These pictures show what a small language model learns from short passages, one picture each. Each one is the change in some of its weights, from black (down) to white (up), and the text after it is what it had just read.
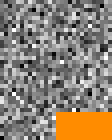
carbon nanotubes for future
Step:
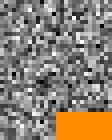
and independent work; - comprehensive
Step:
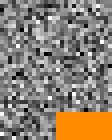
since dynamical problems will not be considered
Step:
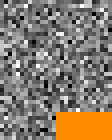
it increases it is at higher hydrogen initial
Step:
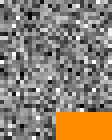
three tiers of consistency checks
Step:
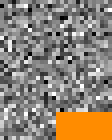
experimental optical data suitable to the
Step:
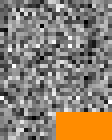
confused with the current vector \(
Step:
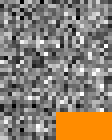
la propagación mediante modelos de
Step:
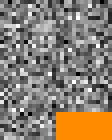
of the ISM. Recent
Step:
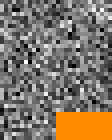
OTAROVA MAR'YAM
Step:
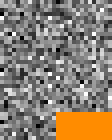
In QCD the fields related by
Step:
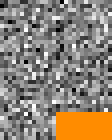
the scope of experiment of synthesized
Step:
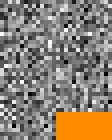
respectively. \section{Transition
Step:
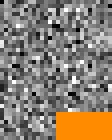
cover is also heterogeneous. A large
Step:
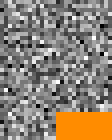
a verification. During this process, some
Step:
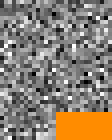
the violation of Lorentz
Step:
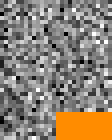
of science and technology. In this
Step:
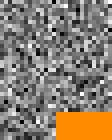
dapat dibuktikan secara
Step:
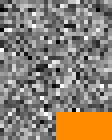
thus necessitating efficient resource
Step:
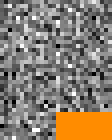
to reduce the complexity.
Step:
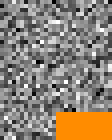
more efficient. Predictive
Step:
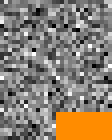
order $\lambda_{Q_t}$ at the
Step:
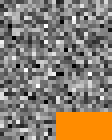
the population to meet their needs, and
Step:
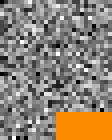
value in physical training. Figure 1.
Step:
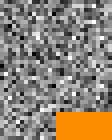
Unidas para la Alimentación y la
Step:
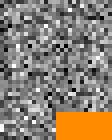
the popularity of online education is the
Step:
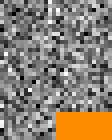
LO-TO splitting
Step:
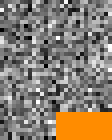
garov ta'minotini
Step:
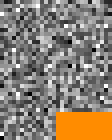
Number in the Universe}, ed.
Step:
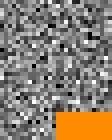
attend an interview, remember that
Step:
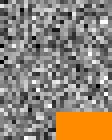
usage of certain resources.
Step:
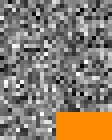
Blin, Christophe
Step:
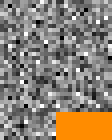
and $\Gamma'_l$ are small contours
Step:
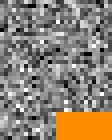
extended layer above the line core
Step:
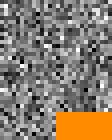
бажаної дальності
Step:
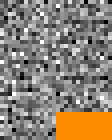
an energy optimization approach based on intrinsic system
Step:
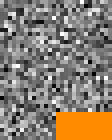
reported with 95\% Wilson
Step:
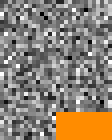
on the coupling constant $\alpha$ is
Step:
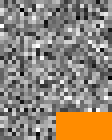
la condición de cuidadores formales
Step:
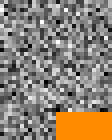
presidente russo a independência
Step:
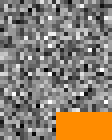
SCTS signals should not be restricted
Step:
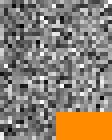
тутилди: а)
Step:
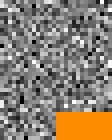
antenna diversity $NN_D +
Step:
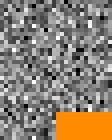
bagaimana hal itu
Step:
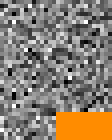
=\left( E-v\left(
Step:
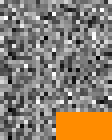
turlarini turli xil
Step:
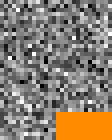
electrons tends to localize the magnetic
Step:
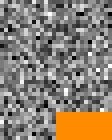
more than $7$ bounce actions then a
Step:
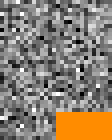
mismo diámetro; ojos
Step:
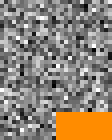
y en la proyección de las
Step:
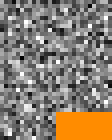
\end{aligned}$$ We write
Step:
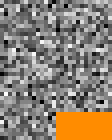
1879'. Therefore, from these simple
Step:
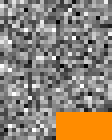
an empirical survey in which the network
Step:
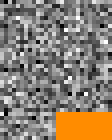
shifts, parts of the texture
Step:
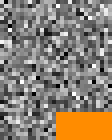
presence of the external perturbations.
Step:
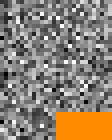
this ongoing unmet need, the
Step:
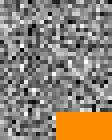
cucumber gently exfoliate,
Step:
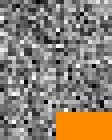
are the logarithmic errors of the
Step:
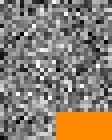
earthquakes and flooding
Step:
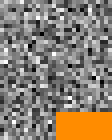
debe ejercer el cilindro -
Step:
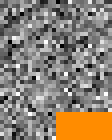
Assessment framework for
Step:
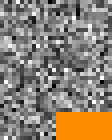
országa az orosz
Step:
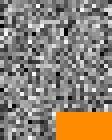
part of the prompt whenever a
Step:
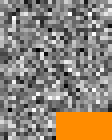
beaucoup le fameux
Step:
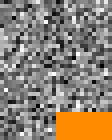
the value of *I*. The value of this variable
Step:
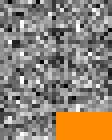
семья нуждается
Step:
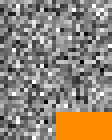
flowability of the sample was determined using the data
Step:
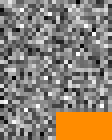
\end{figure} The main results of the paper
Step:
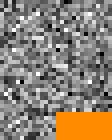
имела разработка
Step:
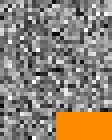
lattice of size $N = 100$
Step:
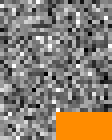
where $H_2(\cdot)$ is the
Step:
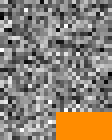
culture of terminal bud** The terminal
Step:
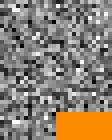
based on their position. The most common method for
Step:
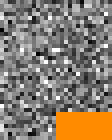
\SR(L)$: \begin{equation}
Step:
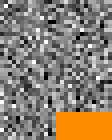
e Sanitária de Produtos
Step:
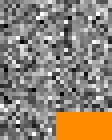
final product quality and productivity. For
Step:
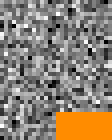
y la Fórmula de Monte
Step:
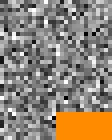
of the results we just summed up may
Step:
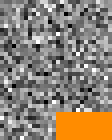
three-factor measurement model. The reported
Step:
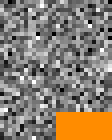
indústria têxtil
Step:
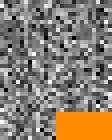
xarakterlar oldindan
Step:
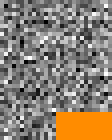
full analysis of the similarities and
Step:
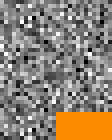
data dianalisis, tahap
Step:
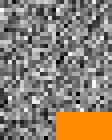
strong enough to eject them, some of
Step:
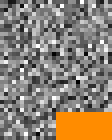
recursos didáticos,
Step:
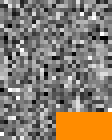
Dehghan, Y. Chen, and
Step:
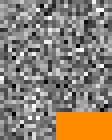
f(X^*)$ are jointly
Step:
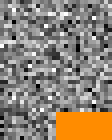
que cuentan con el distintivo
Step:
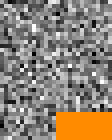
strain values higher than $30$\%. It
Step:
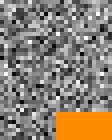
of which such assumptions were made in the first
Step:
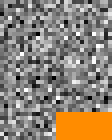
that PSP measures the slab component,
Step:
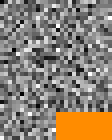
rock formation. The greater the
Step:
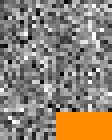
an application to interact with IoT
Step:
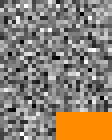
after (c,d) the entire
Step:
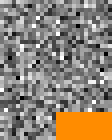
ривожланиши ва
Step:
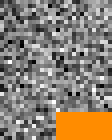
of epsilon tensors. This requires
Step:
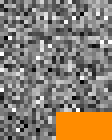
of these government's institutions, the
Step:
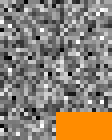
trace the mass distribution in an adaptive
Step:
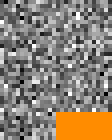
pushes blood through the blood
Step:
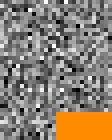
представление о том,
